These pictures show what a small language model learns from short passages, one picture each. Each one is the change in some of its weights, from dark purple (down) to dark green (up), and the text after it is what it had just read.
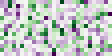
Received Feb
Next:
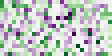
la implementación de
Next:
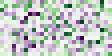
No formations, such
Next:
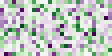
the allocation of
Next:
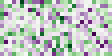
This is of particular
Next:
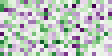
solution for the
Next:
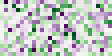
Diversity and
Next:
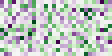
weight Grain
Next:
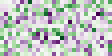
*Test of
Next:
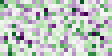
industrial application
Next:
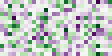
- costs of
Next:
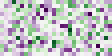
the export performance and
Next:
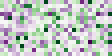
set of positive and
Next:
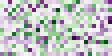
perno per una
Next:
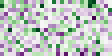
da Universidade de
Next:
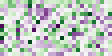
greater student
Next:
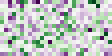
until tested for
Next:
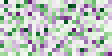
many limitations.
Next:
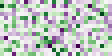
і навичок
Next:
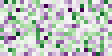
respectiva de
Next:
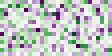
if the code is
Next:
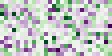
on ice and
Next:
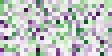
for Carbon
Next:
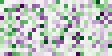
different branches
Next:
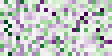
model organism for in
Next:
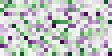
These results,
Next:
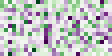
localization, while
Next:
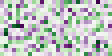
due fasi.
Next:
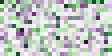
stations. The
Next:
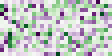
institutions that is
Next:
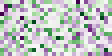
a. Suara
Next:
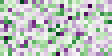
in $\delta
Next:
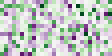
He addressed
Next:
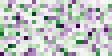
with Cairo as
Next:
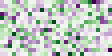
member terms.
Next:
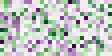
painel, em
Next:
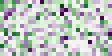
potential flow
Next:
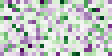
than those learning
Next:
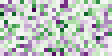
age of 18 with
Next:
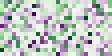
of Environmental
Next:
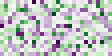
two regimes,
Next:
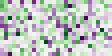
declare that the
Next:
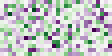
for anyone who is
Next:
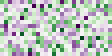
disease showed
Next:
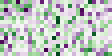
respondents while
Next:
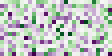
paralisação das
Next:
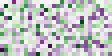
economy in
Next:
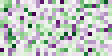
- Situations that
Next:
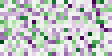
задача с
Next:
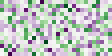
time and resource
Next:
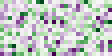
three planes
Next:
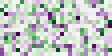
In the latter
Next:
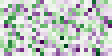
analysis of the factual
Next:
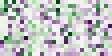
par la loi
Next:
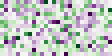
данные и
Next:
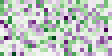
for N equal
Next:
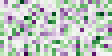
described by the
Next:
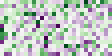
grade student
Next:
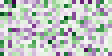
more food they
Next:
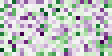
sets, then
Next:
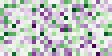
The analysis in this study
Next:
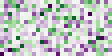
and fundamental
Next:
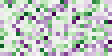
modules. This
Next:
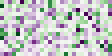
assume the
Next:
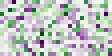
ook aan
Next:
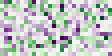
this region did
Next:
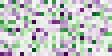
вот что:
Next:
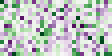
lower frequency
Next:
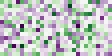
to establish
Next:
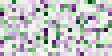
io. È
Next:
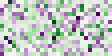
« réputé
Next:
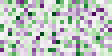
serum during the
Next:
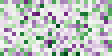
has suggested
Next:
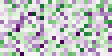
Due to environmental
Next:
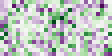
Culture and the
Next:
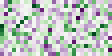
la méthode de
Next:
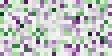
arises, in
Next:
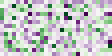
it may bring
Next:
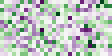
time in developing his
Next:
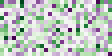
- Children
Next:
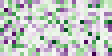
NICs at the
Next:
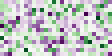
Sie bieten
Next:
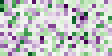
el concepto de
